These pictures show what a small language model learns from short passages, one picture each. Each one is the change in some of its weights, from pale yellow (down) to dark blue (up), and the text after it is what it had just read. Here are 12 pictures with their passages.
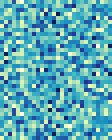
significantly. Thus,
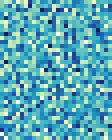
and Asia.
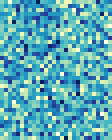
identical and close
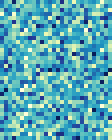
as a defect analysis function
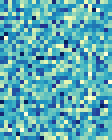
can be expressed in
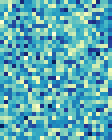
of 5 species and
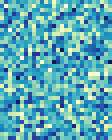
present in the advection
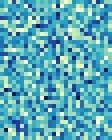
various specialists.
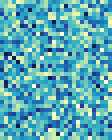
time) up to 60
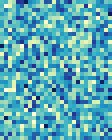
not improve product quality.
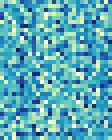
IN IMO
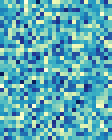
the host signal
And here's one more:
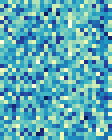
back. However, environmental
